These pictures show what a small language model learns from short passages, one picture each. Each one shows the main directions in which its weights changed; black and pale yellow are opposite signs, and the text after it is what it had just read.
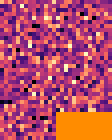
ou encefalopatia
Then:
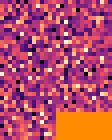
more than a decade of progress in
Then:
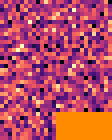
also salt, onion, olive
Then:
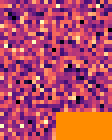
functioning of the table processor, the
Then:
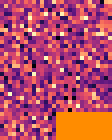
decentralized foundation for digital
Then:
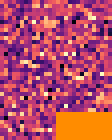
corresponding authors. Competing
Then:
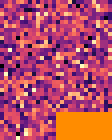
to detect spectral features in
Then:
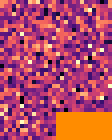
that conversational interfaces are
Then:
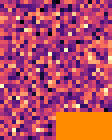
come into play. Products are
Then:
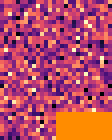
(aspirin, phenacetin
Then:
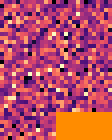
gli uni dagli altri
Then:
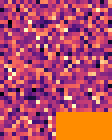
also likely a function of Cases per
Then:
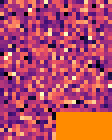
Institute of Astronomy,
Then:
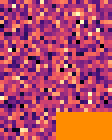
weakly determined.~The pQCD
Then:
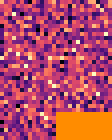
the LHC for an MSSM
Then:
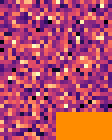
presence of the RHS of HS
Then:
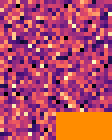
time poboljšava
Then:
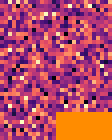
significant negative correlation was observed between total
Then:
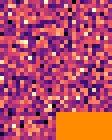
largest angular scales of
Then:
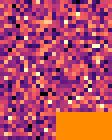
data transfer protocols to improve the
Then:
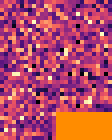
для спостереження за
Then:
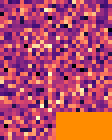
rivojlana boshlagan
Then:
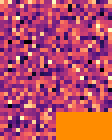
that there are Heisenberg,
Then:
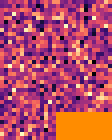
contributing site. All analytic
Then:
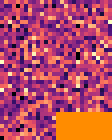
determined the weakest units, which were
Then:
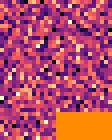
our classifications of these actions we created
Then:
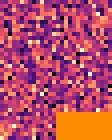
linear combination of low-energy
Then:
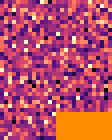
The theory of high $T_c$
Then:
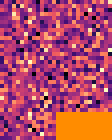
of Scientific Papers, (23),
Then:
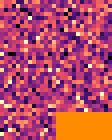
is of the canonical form: ${\cal
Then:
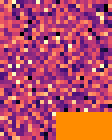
of the gauge fields $U$
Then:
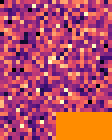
a temperatura ambiente son
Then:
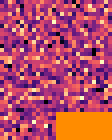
kunga qadar yangilik
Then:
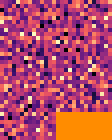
to state that altered drug
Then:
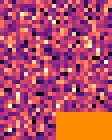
mean that there will be anisotropy of
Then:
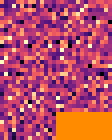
викидів прямо
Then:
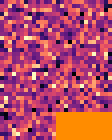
decision from centre rather consider good
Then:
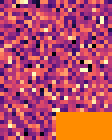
with only a slight increase in the
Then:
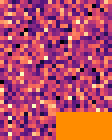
Medical University on January 3,
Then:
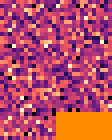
Федерации, в
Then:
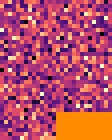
It started as a module
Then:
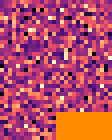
el diseño de mejores
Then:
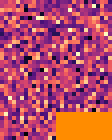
interpolating high-overlap values
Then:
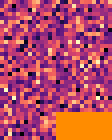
and ethical values. Certainly the
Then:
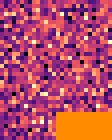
Saúde, na Educação e
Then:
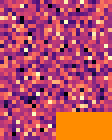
as forecasting techniques for
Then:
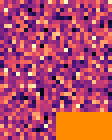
Rodriguez Valera,
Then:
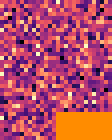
O'zbekiston sobiq
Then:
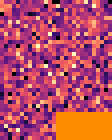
node pairs $(i,j)$
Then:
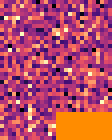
the $x$-axis of particle
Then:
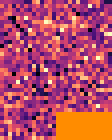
data was analysed by descriptive
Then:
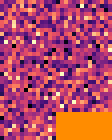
дети, родители
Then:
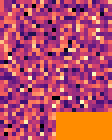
Выяснено то,
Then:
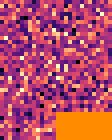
and treated with cetuximab (20
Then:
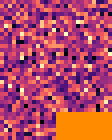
them to identify such affective
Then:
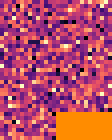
is also confirmed by DTA
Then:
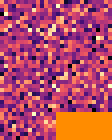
regions by Re-dimensioning
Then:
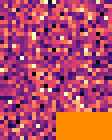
They include frontal impact,
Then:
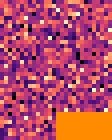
capitoli la figura di
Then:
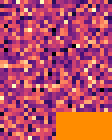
aning paagiha,
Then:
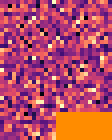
(c) Numerical propagation
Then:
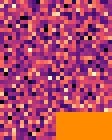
and background emission at 580
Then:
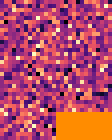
exist. As with the RR states,
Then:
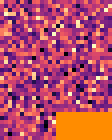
Sistema Único de
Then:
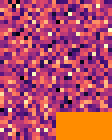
be taken as to reflect an
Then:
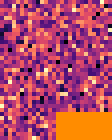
their physical activities. The Physical
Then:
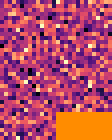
to TeV gamma-ray emission
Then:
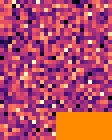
of simplicity, speed, and
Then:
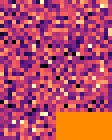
we submitted for review. The
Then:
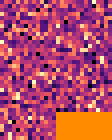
momentum of $P_p
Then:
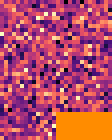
activity and selectivity. Although a
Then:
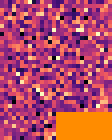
the other hand, if L_1^D
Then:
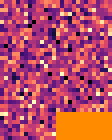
Staveley-Smith et
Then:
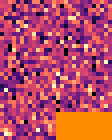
the dependence on $t$ and $\theta$
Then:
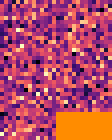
of lives and combat climate
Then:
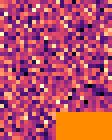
undisturbed by the addition of
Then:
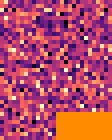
want to go and build your
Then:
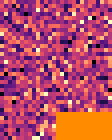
$\bar D$ at instability vs.
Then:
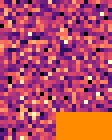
achieved through a smooth
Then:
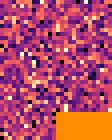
this section has focused on evaluating only
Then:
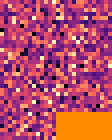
\mid i-j\mid
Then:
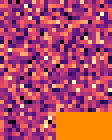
detected low energy neutrinos through the
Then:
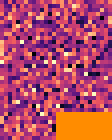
process. The result of zonation will be
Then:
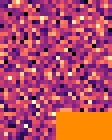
solution-deposited networks can
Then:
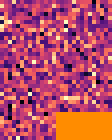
frequency component to increase markedly
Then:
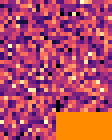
diri, pekerjaan,
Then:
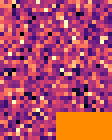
of atoms between two spin states such
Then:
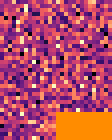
pollution forecasting.
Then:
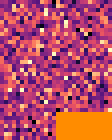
that there exists only one physically
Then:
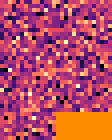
the problem most clearly. For a
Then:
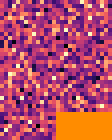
the beginning of the experiment, the
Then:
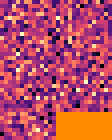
the original problem, they may usually
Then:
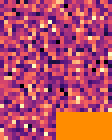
full sky coverage. In the
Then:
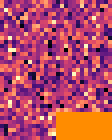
estándares, métodos
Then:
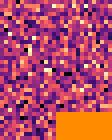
terrein zich beperkt
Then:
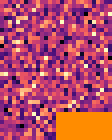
sus metas si su talento
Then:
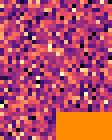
between (5b) and (14). It
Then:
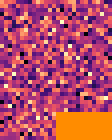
transition is now continuous: as can
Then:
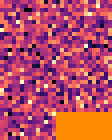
COVID-19 crisis has
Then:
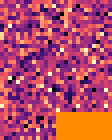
y los mares de nuestra
